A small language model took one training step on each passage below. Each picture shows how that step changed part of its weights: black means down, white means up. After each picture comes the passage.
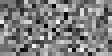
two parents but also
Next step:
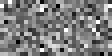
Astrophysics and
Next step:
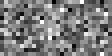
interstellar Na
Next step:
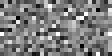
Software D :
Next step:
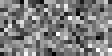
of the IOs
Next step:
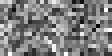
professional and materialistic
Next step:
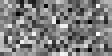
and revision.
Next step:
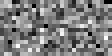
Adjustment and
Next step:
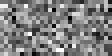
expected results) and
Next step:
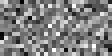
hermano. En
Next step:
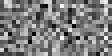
estimates the presence of target
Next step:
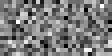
Institute, Russian
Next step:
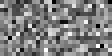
data remains protected
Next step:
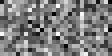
architectures (Fig.
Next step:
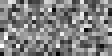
periodic ones or functions
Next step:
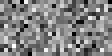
two flavors gives
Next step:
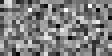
the disease process may provide
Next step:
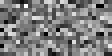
requires the use of the
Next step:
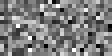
Jika proses
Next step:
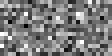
we present results at
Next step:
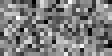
stem. It has
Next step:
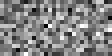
wide variety of systems
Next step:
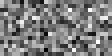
of Crystal
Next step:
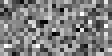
sinonimiya bir
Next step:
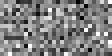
vocabulary necessary to
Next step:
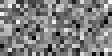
with a total surface of
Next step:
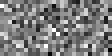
a rather complex task.
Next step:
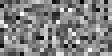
энг одил
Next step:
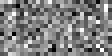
Calorific Value
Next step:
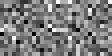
marketing o'z
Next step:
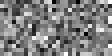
data to monitor the status
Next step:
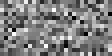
– розроблення
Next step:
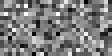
solutions that could be seen
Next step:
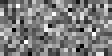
ignored in many
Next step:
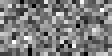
for $x\ge
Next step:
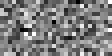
possible to stabilise
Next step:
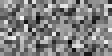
dos organizadores e dos
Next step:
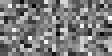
for the Rashba
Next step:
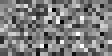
computational algorithm is based on
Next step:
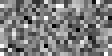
furthermore a preferred
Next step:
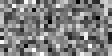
el estudio directo
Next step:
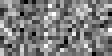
23, Phase
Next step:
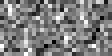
The result of the study
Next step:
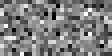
экологические риски
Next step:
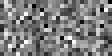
low in RQ1
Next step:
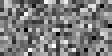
in the conjugate
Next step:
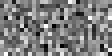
z(\theta) =
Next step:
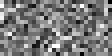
promise for tasks
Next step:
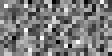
solution. The left hand
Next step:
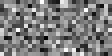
the random alloys
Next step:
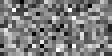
APIs to
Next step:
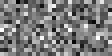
monitoring support programme
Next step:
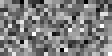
of Abiriba
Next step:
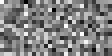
need that family members should
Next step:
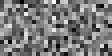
to the case of a
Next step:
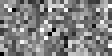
carrier concentrations
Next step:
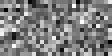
which does not share
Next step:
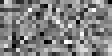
the TMD evolution whereas
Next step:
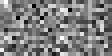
EFFECTS OF
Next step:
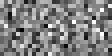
migration status,
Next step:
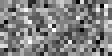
logarithmic scale
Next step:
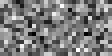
casos, a
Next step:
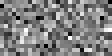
актуальным и
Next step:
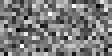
although foamy
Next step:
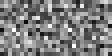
problem is that the behaviour
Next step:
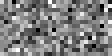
capture enrichment
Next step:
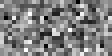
díspares –
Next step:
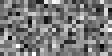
provide a function to be
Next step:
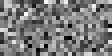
in the phase space is
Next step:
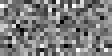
sampling was done for a
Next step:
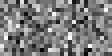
every new form of activity
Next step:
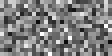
share experiences.
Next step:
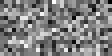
P. - Family
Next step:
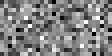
16 villages were
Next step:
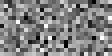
Monitor CPU and
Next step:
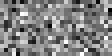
composite optimum strategy
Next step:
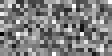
with high-dimensional
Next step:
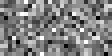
Людини є
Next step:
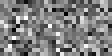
filtered after 72
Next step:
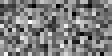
zowel in het
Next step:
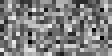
offsets between different
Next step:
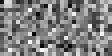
the negative refractive
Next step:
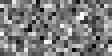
jefa de
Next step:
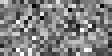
Both statements are
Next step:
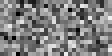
and prescription
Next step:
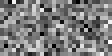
va kartografik
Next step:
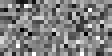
was failure to
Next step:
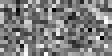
participants enrolled
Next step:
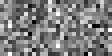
author would like to express
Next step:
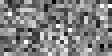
champ officiel
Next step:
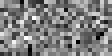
of $A -
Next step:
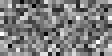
for MOC is obtained
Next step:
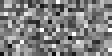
that determines the boundary
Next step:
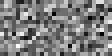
noisy hardware
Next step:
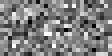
where $a \in
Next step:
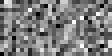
the existing MDD approach
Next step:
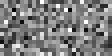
one finds a correction
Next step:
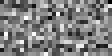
AL. Some aspects
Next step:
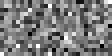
this problem. This is
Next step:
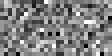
in Minkowski
